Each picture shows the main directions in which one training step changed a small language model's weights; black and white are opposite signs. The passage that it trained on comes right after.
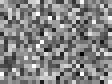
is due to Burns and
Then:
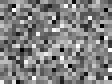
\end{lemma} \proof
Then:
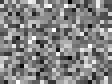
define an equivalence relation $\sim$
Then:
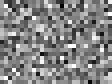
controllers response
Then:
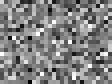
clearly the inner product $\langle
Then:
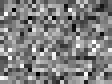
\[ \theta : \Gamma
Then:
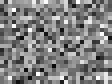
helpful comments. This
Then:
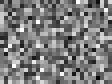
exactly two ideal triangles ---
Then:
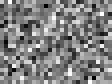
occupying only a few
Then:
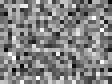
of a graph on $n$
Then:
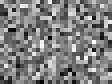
of $R_h(\bm
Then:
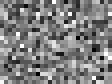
of switched linear
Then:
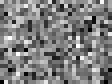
one of the counts; by
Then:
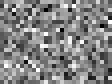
\end{align} for all
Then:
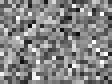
& \mbox{if $n
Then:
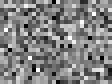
the Schwarzian derivative
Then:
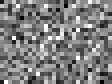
then \begin{displaymath}
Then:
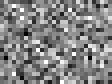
w = \d u \wedge
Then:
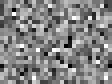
\bce $x\wedge
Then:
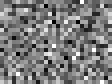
from fuzzy modeling
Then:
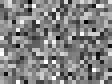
future energy system is not
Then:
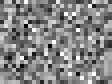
permitted to be an
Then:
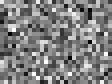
the operator $H$ has an
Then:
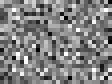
eigenvectors. However, this
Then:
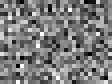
work is just the start of
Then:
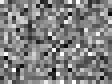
we obtain $\ell_1 =
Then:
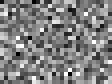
and $\beta$ are the functions
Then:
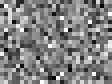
proof is based on backward induction
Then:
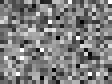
which also crucially
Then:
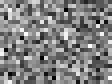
is true for the wave equation but
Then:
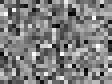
of $\Gamma $ in the norm
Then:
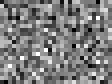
example of such a ring will be
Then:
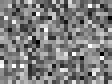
Phase diagrams of
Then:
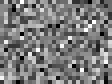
trivially on them. Thus
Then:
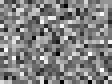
where $j_0 \in
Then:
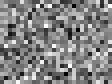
$$ Repeating the above
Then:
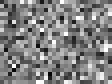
presentation of complex mathematical
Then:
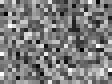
this inequality can be found in the
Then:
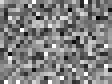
L_R\cap \hat
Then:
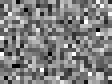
paper, we find nontrivial lower
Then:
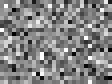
interests or personal
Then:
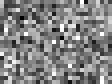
t} \mathbb{E}
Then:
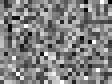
other deep learning image
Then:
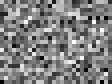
copy of $K$ to
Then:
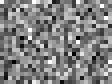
and $-i$ with the
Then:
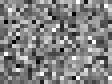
recent papers include
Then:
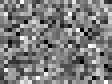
provides only an upper bound for a
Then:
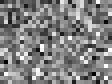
but also it has a superlinear
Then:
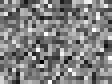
ball with error in the radius
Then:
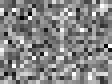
\bigr| + \bigl|
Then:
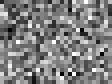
number of operations that is bounded
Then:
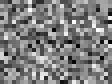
reviewers for their constructive
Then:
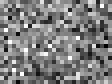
is right-quantum and
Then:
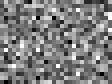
(flag eq
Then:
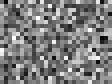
area integral characterizations of
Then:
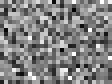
in~\(x\), but now
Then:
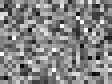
curve $C\subset X$
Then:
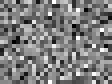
ready to complete the proof of
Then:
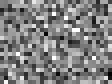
were to strengthen the
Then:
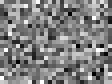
of the initialisation of;
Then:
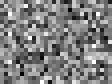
an isotopy through markings since
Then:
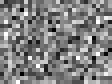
where the two Cartan
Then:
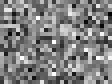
One possible way to show that some
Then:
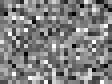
Cauchy problem $$
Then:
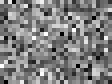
for some $\alpha>0$.
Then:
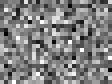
the context of coincidence
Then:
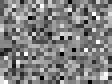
< \tau$. Although
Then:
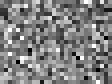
of FPCA.
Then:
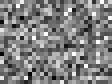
implies all the statements.
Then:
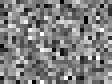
theorem, the condition that each
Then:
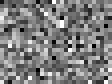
the outer shape of the
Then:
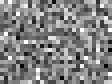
is chosen sufficiently small depending on
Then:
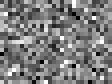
set $\epsilon_0$ to
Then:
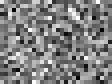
and $B$ is denoted by
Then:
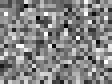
solitary-wave and
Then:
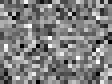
such groups of terms naturally
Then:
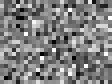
_t \leq \eta
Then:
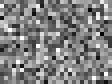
For simplicity of notation, we
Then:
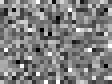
the three of them coincide as
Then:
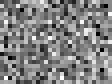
assume $\Oc$ is of
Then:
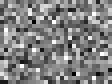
\text{ uniformly in }
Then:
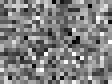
a fundamental tool in geometric group
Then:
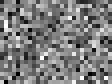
replaced by the existence of a
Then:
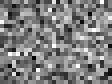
the step-like approximation
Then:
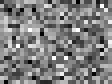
what is now usually called
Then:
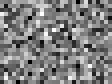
algebra $U(\fg)$ of
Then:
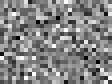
thorough study of the asymptotic
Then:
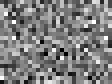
information concepts, such as
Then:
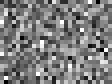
any order of a function on a
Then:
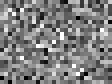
huge clusters
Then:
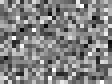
of classic payments and
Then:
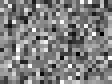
Proposition 2.1.13,
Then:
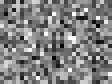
out of the scope of
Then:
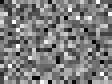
constant $b$ is chosen so
